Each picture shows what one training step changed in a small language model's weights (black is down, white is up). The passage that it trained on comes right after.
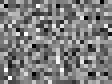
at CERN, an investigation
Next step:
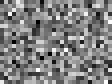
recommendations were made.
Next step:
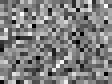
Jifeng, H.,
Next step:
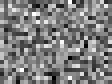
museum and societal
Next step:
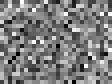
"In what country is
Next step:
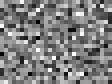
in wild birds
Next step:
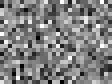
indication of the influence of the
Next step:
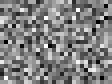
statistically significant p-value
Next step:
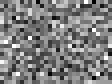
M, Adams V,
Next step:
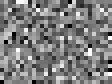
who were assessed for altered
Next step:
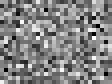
augment cash income and
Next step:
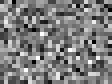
release (D9.8)
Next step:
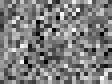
in one case, we conclude
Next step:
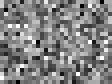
and efficient new technologies, capable
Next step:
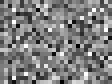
has a melting point of
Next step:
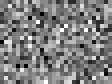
pulse generator to generate
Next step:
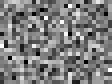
D. Physical Processes
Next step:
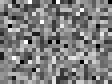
(maal). Despite its
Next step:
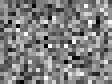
CO₂ in a permanent
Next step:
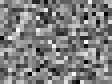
Routledge. - [2].
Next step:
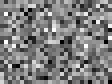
ability of C=O groups
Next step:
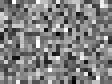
en Derecho y en
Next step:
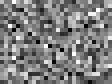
sensitive analyses in terms of
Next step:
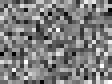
manière à minimiser le
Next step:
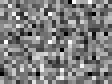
interneti online tizimda har
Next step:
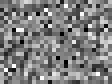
(combination of structural
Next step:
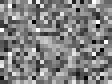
borgan mualliflar
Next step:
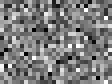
that assessing the patient readiness
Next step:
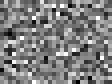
Submitted on 12
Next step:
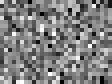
by maintenance personnel.
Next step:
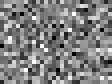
focus on technological tools leads
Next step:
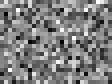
keyin qanshardan
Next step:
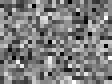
of actions by limbic
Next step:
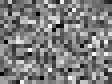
han sido menos
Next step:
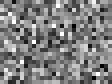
Дальнего Востока
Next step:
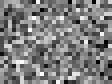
instance, uses heuristic
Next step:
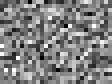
more important and valuable than
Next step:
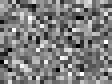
of education existed in parallel
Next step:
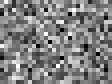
power of the cosine function of
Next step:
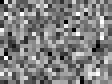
kategorilere göre
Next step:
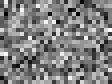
hărți de
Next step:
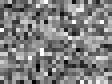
yang tidak hanya
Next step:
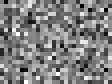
pureza dos produtos
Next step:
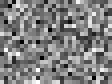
rather well studied area. This
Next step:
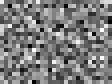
72 nafarga
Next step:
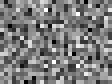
was 22 years and maximum age was
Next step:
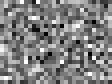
o artificiales, como la
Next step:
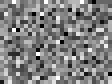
improvers, plant introducers,
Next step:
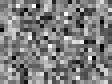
shart-sharoitlari ham
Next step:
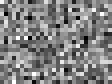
allow to design and simulate the
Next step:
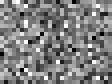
Nie zawsze
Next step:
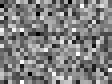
vivir dignamente en
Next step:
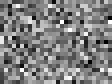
aanpassingen tot
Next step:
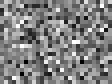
and determine how the system has
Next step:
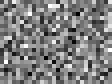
non-ideal effects become more
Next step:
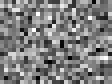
astra*, Луций
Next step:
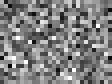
democratic and responsible
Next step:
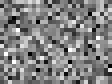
sizes. The present work
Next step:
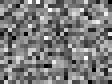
yang di miliki peserta
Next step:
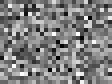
the unemployed in
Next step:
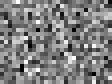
fato de que a violência
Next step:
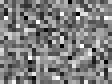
los valores del pH
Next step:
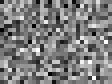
de viviendas.
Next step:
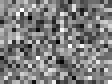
of the dissemination activity
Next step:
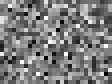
pesquisa encontra-se
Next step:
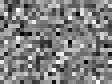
introduced seven different types of
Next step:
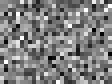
geçilmesi ile
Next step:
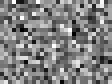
tegenover dat in zijn
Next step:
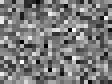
не конструктивних
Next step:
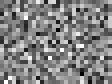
the relevant differences are
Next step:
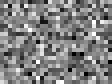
dispersive wave packet
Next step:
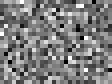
remaining species are obligate
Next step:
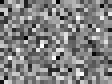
the employees and the students were
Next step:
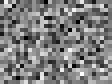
develop and validate a UV
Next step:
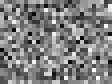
per hypermeasure.
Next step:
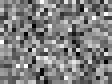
financial inclusion can be used to
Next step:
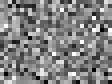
SHARHI Jahon
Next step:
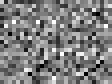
[6]. It is found that
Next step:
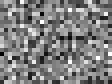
reported before. This report aims
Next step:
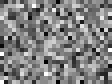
the both ends of the
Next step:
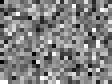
longitudinal clearance –
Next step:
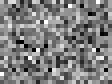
и оперативных.
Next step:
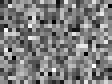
megoldani az
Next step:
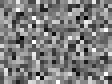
diferentes plantas medicinales
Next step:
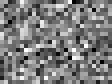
a life and death matter,
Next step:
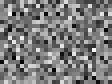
age of five years and these are
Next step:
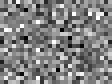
of parents involved in the
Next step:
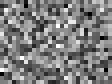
– середине XVI
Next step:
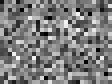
Fisher Scientific)
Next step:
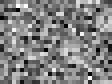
displacement variations between
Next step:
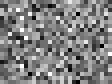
personal archive, kept since
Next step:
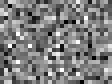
para penggunanya.
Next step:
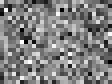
themselves, focusing on
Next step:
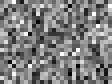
Union's influence on the development
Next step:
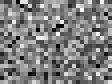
obstruction-who needs an
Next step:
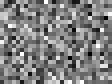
Each astronomer using
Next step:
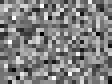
each from USA,
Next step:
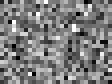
função de sua presença
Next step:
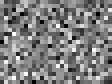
works have been carried out on
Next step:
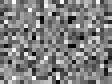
2012). Site preparation on the
